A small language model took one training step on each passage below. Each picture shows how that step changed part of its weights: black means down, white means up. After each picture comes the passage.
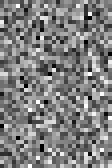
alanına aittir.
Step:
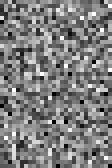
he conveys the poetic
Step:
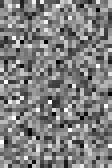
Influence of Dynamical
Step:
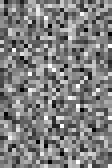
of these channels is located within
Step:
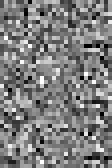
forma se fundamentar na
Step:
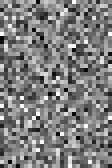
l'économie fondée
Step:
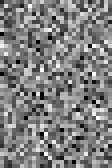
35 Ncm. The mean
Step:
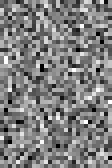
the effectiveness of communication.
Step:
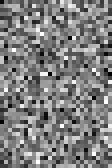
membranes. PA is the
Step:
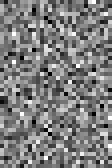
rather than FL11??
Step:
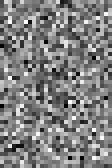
NPG in principle requires
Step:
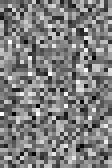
Hidden Layers 47
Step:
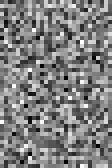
and acid treatments, making the
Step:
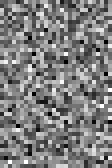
the inner and outer rings
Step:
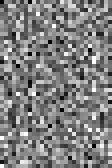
do clima e com a
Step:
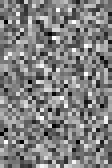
el sistema se cae,
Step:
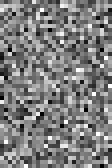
She can guess words by
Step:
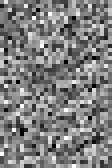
voqif etib
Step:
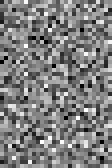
України є
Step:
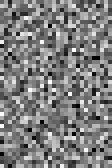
geometry. Based on these
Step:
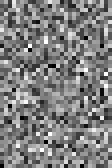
spectrally-resolved energy density
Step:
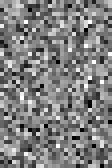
Endi ma’lumotlarni
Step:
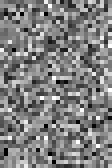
The following cardenolides are
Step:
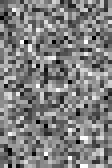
LE, Woodland L,
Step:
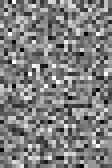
adhesive region, where the cell
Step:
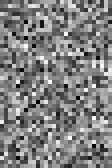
asrlarga borib
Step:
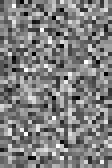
research was supported in part by
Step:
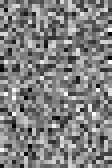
that was measured in the concert
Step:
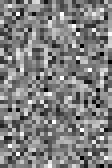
gebied van het functioneren
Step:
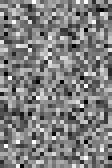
gestió centralitzada.
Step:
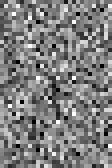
4.703 GeV electrons
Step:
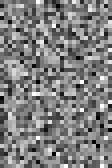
the scattered field over
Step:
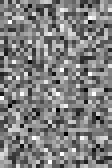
and political tensions, but
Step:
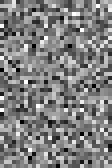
field changes from dynamic spectra
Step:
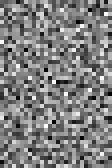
the cast post and core,
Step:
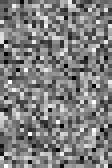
attention, such as
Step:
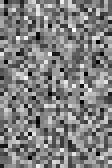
of phase classification methods across a
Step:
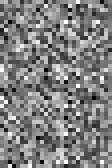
found in New Zealand
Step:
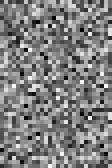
community taking advantage of
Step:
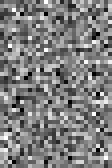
In our case, one would therefore
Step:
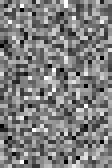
Lorentz structure is
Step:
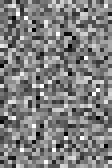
vector, or transmission strategy,
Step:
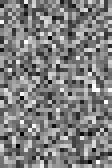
a significant change, although again the
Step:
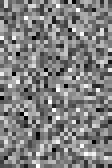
filter and the LB1A
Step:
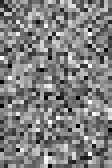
birga, davlat ish
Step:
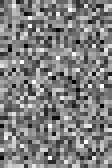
interesting and aesthetically
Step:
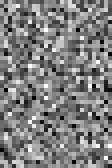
that our results do not change when we
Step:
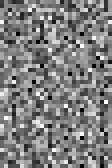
marginal method used primarily
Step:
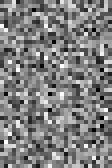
field especially in the region of low
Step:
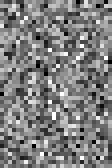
function on the graphics processing unit
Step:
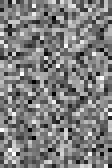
hypothesis about the roles
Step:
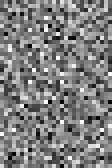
regions where `there is time for
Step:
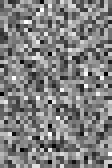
made such mistakes will be
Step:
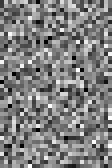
hamda o‘ziga xos
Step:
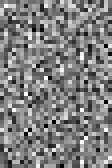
which can potentially address or
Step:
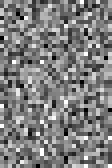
coriander oil
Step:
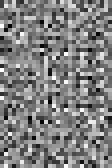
molecular and optical systems, it
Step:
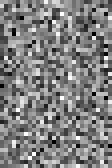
yang terperangkap dan
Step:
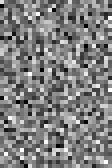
primórdios das
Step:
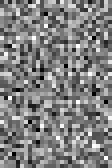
short. This explains the fact
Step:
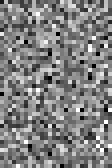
have used the recently launched
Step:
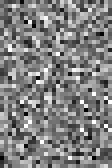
in free space and no momentum
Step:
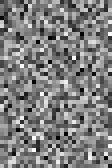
Courts. *Central
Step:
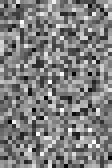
single-column model version
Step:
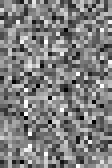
de Janeiro, RJ.
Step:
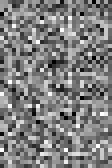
getting permission from Institutional
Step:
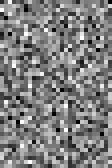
historische Forschung
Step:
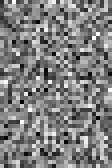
economic, cultural, and social
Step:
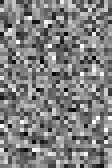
social bonds, ensuring that
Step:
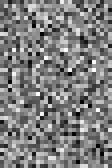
from the composite buckling
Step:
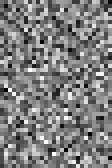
no es únicamente
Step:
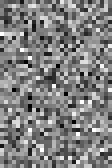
in het bijzonder
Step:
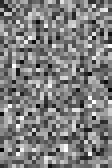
birga ekaniga,
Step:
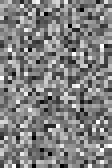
single breach can have far
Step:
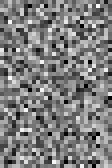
faol moddalardan
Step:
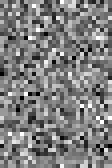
perceptual models has not been
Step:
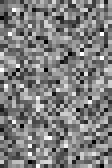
LA HISTORIA
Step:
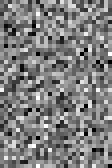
they might have been avoiding
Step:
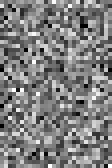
as just 'year',
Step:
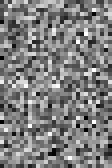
Поглиблена та
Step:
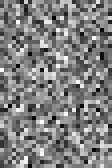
en el ocaso, el
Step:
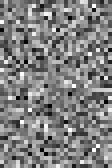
cultural, unul din
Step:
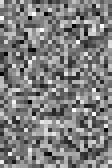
Corollary 5:
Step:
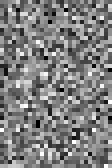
budget exclusively on
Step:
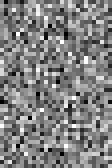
of Earth Sciences*,
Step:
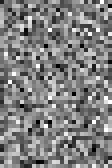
solitons, Phys. Rev.
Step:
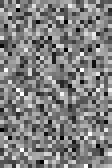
accountants have significant higher levels of
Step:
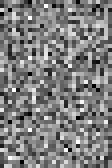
underlying mechanism and functional significance
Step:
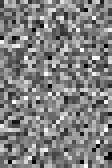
muitos aspectos, os
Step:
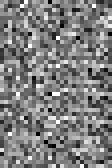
recruitment and
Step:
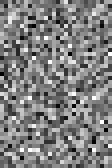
Ranking: 8 - Open
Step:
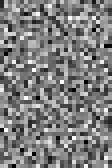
design, data collection and analysis,
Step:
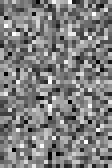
contraception for a long period
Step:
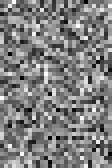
bronxial asma,
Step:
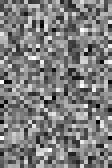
to the continuum to come
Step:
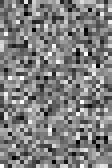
publication or product using this
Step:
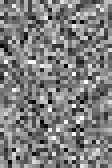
Version: 1.0
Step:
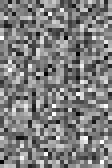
we fix the values of various input
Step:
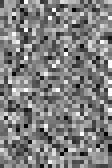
general sense (it is well known
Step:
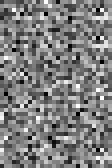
In the course of the
